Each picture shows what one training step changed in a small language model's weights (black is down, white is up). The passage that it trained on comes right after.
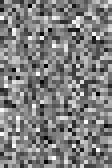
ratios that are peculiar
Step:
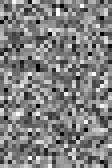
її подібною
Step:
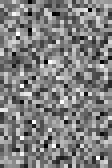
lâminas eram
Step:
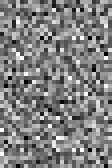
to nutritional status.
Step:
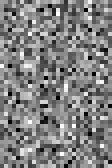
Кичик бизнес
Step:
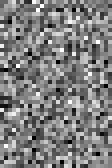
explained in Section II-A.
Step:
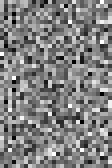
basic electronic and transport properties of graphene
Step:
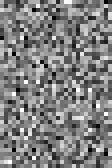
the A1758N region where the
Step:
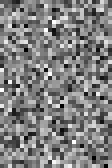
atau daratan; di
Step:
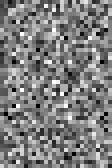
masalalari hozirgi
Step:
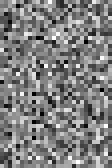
2D Content TRAIN
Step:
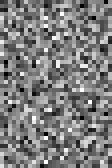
factors or constraints limit the full
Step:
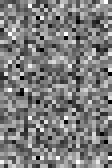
STATE TO A
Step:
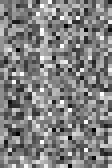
alle Beteiligten gefunden
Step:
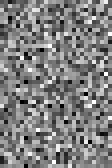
oshirish; - 2)
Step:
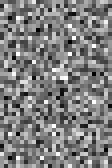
& Subset with &
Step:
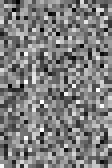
involving both $\textbf{L}$
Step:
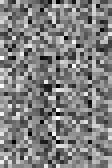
на регуляцию
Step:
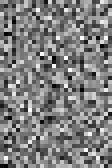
and norms related to gender,
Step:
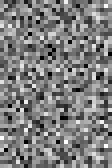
refinamento dos estudos de dam
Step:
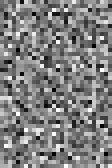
of exports, since it is the
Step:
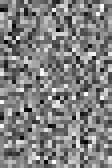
them in the testing phase. This is
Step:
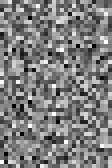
possess little or no interaction history with
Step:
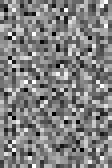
methods and technologies makes it possible to improve
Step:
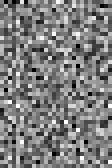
en diversos eventos. No se
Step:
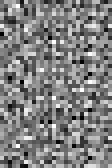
mechanism connects quantum feature maps,
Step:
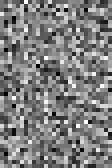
Basin which correlates with the
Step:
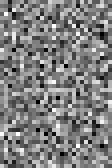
она практически не
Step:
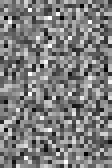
5G Advanced and
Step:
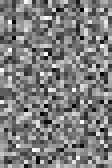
and usability. In this paper,
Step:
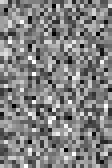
tarmoqlar – inson
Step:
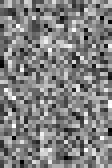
lower surface of the bottom platen were
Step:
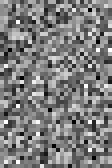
used to represent unknown attribute),
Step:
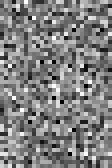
A}$ is independent of the nature of
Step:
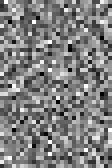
wide bins, i.e.
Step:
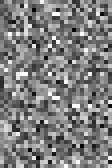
of computed tomography (CT)
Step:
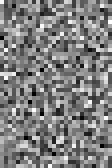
important and difficult to find parameters. The
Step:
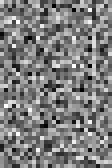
necessary to increase attention to the
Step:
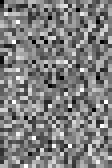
of Pishgaman Kavir
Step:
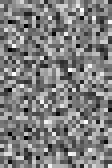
grow longer, the seminal vessels and
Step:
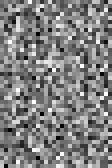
and Free Radical
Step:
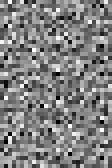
É a única
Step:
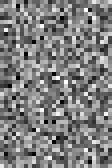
on risk committee, as
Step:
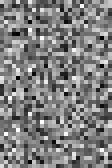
ad arricchire il
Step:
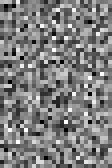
to guide treatment and improve outcomes
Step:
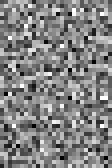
oft nicht die Qualität und
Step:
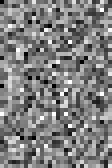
daromad komponenti.
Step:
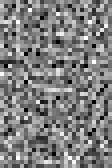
va to'lov xizmatlari
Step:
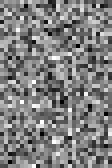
une population chiffrée à 4
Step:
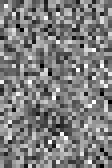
classification by $T_{\rm eff}$
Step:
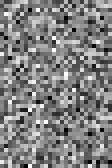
there is a low tendency for the
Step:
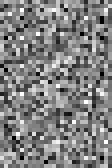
як транснаціональної
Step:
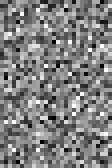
Thus, this is one of the best
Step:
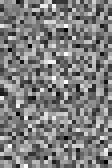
spouse: The purpose of
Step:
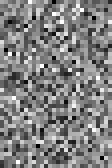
which pixel P contributes
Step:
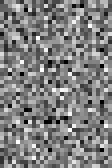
following conclusions can be made.
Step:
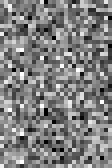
surface charge carrier concentrations
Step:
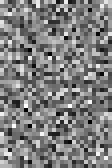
manera, se busca contribuir
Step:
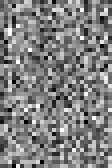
and itself with international or transnational
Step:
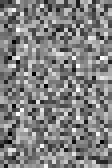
The Commission is required to assess all
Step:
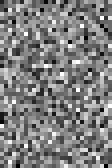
gating mechanism and a compensation
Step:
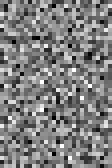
individuals. Males were more likely to
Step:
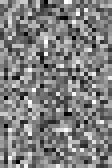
binaries interacting with their
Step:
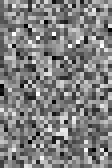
early twentieth-century researchers
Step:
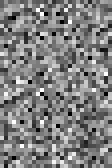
Ш. (2014). Philological
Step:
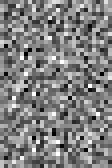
до друку, чи могла
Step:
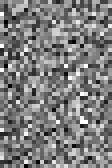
such as accuracy, log loss,
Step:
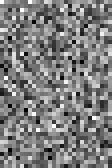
more than 80 million entries for
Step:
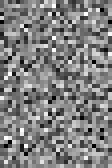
is available from the corresponding author.
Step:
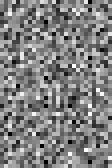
китоб билан
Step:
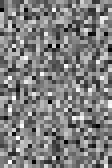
the potential function describing the perturbation
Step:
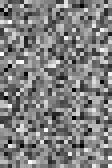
synchronously in discrete time steps according
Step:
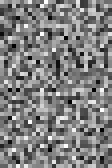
The researchers also have identified some problems in
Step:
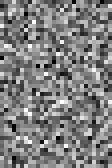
defending their rights were also
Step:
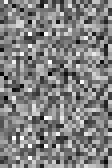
moslab loyihalash
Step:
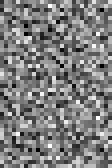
seperti ini bisa
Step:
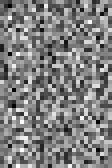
with him and develops
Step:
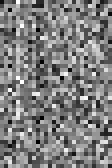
Sistem mampu secara
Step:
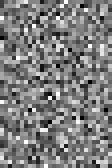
data. We have demonstrated that it is
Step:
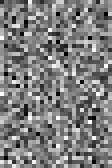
Benjamin JG,
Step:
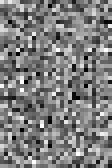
addressed in the contemporary
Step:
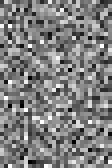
en combinación con las pro-
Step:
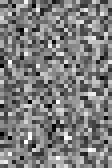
unit-cells, and
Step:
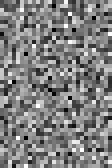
by a third impartial person or
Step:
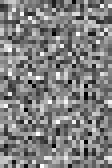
allowing them to advance toward
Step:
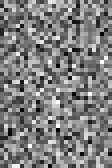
M/ USGS QL2
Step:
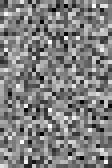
plan de procura, por medio
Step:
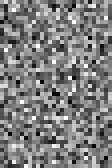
framework was adopted. Independent simulations
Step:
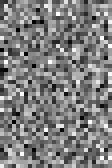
space $\Hil_2$ is
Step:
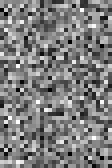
linearly with constant braking
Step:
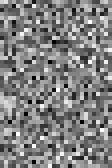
and the number of distances to be
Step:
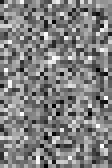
тўсиқ ҳосил
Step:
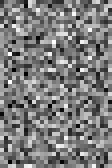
River Delta, Pearl
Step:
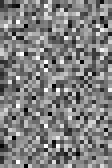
keng foydalanishga
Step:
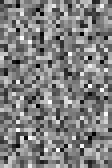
asosda yangi xodimlar
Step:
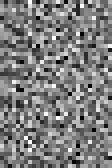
LANGUAGE IS A
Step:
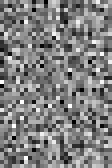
generic parametrization of the
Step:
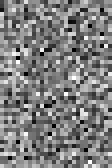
this case, the operators are tensor
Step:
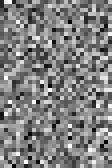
– uning odamiyligi,
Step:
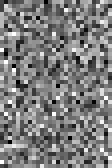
The $e^+$ produced during the
